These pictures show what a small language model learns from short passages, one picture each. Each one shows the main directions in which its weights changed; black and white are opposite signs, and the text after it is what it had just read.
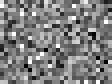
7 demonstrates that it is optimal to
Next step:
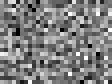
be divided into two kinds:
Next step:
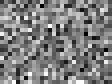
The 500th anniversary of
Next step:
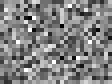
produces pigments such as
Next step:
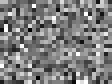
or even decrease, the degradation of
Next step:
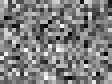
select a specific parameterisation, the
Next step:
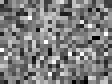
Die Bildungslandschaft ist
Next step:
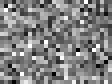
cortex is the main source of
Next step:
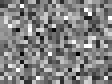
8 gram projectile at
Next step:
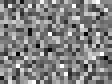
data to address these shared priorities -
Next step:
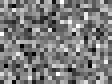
For each solution from population $P$
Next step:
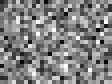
against radius in the sun. The
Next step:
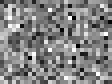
the model name, the nominal
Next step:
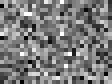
arts and sciences would further not
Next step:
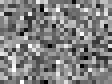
da História).
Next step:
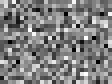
a humorous viewpoint of any
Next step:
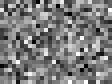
Moisture contents of 200
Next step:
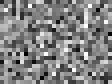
to ground state $\ket{g}$.
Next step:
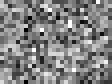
VA TAKLIFLAR
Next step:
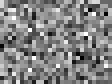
– не превратились
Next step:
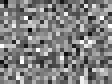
porque es considerado el
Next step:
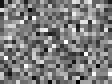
0, black or white),
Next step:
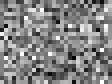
à promoção da saúde
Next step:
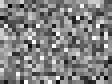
haptic cues involved in
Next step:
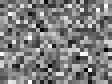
tumbuh kembang
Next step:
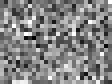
“Sus derechos en
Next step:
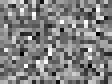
choice of mixed solvent was due to
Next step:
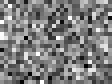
(SSP) and has
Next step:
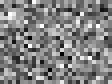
мере концентрации
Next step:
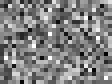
(%) Delay in hunting
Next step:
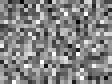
sequence that year is observed during
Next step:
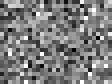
nur für etwa 20 Tage pro
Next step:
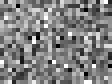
publice în guvern. De
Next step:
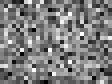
programme is taught simultaneously at
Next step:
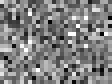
as an additional source of atmospheric
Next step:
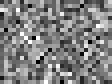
direito, e, em
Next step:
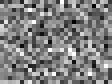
digestion which, like
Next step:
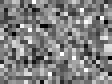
“winner take all” introduced
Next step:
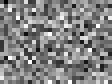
non-singular solutions with
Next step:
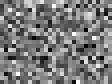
sinf o'quvchilarining
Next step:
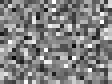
Hill Cipher algorithm. The
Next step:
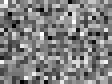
a AIDS uma virose
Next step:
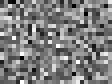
of all delamination lengths used
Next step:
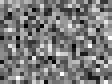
full-scene 60 FPS.
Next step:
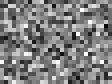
resulted equal to 6.8
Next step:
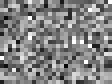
mosligi, metodik yondashuvlar
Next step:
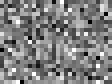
To increase interpretability, we
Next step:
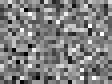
use of atomic force microscopy
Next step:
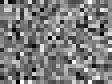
equation, this means that the remaining of
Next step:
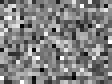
the selected parameters, resilience loss
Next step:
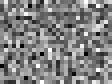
solid state to facilitate further
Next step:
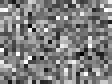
of the most important causes of functional
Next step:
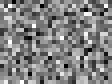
is very difficult if the binary black
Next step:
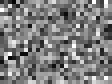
of broadly applicable algorithms.
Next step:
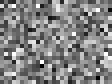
are shown in Table 1. The
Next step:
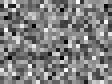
is emerging as a new horizon
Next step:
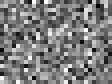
fluid administration in patients with
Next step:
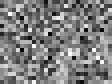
kurashga yaqin yoki
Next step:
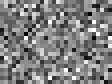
index is a convenient proxy for
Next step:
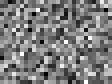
example, a loss of interest and
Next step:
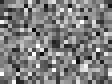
устунлик қилган
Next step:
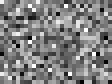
dushman qo'shinini
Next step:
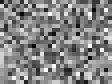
challenges for neural machine translation.
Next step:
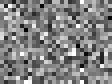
is the mass of proton and
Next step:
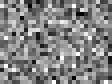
subject to be learned, students determine
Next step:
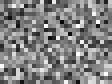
Moreover, green financing and
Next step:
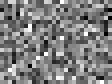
and operators to detect failures in a
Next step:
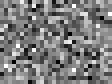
attitude towards reality. One can
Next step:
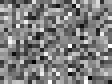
of Non-fictional
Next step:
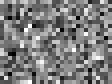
and provide the various choices, such
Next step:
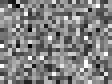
of three-body Efimov
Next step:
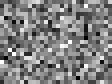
to'g'risidagi bilimlari
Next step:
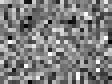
final states. In practice, the approximation
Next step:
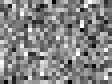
technologies and adapting to dynamic business
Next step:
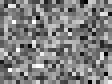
Sitter metric is a specific situation when
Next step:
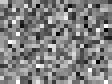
bounce phenomenon. The
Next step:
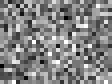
objectives of the study The aim of the
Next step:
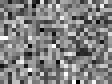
classes - c. Among the criteria
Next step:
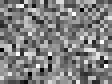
tarawlar qalıplesti
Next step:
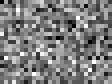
that, in general, there are normal
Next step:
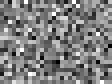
Forms of Discrimination
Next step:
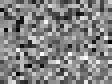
pedagogical advisors, 1 infrastructure
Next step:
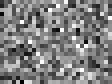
Video Material, Performance
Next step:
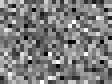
immediately addressed, we
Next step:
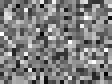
patients 3.1. General
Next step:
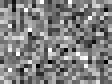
"smart services" in the field
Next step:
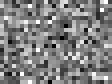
BCS-type term to the
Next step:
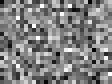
such that these variables include voltage,
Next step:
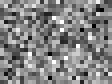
fil lug'otit
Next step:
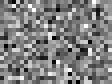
be either cubic or
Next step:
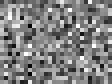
the global and multicenter validation
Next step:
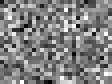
the Rewanui Member are
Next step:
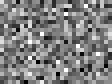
only keep samples that meet this
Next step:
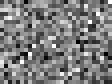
P, and exchangeable K decreased
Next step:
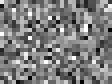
as Conversation Analysis, which
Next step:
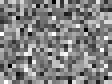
under dynamic loading. Both sets of
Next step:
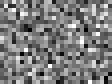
sensitivity to squarks is when they are
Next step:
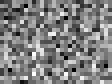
циклу за типом
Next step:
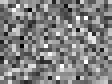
Comparison of the Prognostic
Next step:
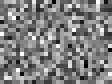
main cases. Firstly, the program
